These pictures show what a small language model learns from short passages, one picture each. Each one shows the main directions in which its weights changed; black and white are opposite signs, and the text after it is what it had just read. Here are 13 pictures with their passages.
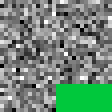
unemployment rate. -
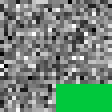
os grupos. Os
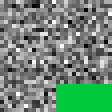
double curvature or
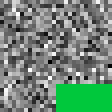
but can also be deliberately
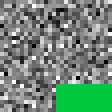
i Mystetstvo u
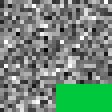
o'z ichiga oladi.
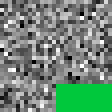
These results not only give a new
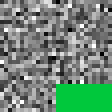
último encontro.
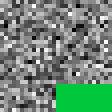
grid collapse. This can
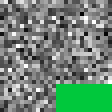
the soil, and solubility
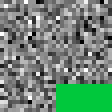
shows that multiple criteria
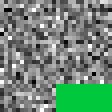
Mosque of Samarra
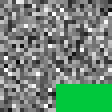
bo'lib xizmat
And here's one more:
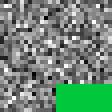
spatial epidemiological
